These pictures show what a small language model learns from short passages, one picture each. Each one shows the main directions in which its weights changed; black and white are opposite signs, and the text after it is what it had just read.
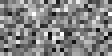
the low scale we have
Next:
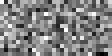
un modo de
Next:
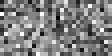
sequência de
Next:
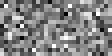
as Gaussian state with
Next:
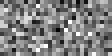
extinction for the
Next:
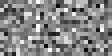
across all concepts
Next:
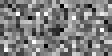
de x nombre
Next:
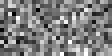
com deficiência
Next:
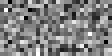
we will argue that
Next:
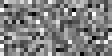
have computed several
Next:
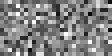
a very special case
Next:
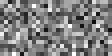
de 8 milhões
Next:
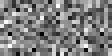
ratio is always
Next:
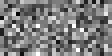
Anvar qizi
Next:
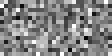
significance is the fact
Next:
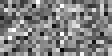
non-equilibrium evolution
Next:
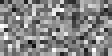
linha 2,
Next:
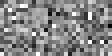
energy in the potential component
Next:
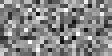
can obtain. 2.
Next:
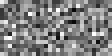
classes into one
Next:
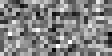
been observed that, under
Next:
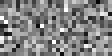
possible to want
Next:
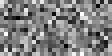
каркаса из
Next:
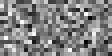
{\bibinfo {journal}
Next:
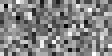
administrativo general:
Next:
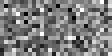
thinking pode
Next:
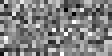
has the effect that
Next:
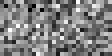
implique : -
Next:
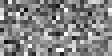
poling depth
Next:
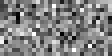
well-being /
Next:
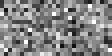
проти, а
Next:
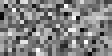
f) minimal
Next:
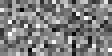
a minimum observable
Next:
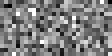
de justiça entre os
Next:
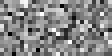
in our analysis because the
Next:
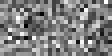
string as a function
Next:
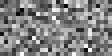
runs. The
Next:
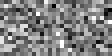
difficult, as
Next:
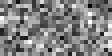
which easily results
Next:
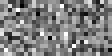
are sensitive to
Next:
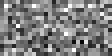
shift into a frequency
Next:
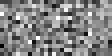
radio axis,
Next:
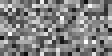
of \tros ,
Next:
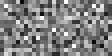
mit n_0 und
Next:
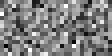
This leads to
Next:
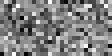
elencar um
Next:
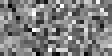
Nel marzo
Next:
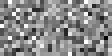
make nonlocal
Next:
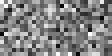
para a Sede
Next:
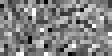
te regelen.
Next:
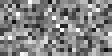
the low SNR regime
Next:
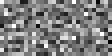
of electrons with spin
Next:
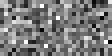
corresponding to these two
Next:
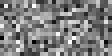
short time, or
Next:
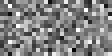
Galileo was
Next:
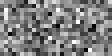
SC}$ of the
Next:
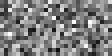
is as follows:
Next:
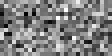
to constrain the
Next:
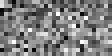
galaxies that host the
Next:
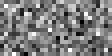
linear fit (data
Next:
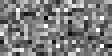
continued growth into
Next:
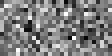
en total). 3.
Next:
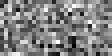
va rivojlantirish
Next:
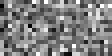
Fisica de
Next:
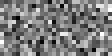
(corresponding to
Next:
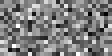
Google form
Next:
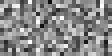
the eccentric
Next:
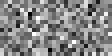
Dr. M.
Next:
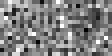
references should be
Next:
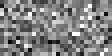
дітей з
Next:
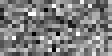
cluster labels
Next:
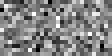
be computed in the
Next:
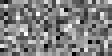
of the topic
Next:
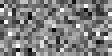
u holda
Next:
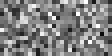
reduced density matrix.
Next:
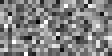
v novih
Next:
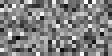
volume-limited sample
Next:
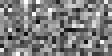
the echo signal $
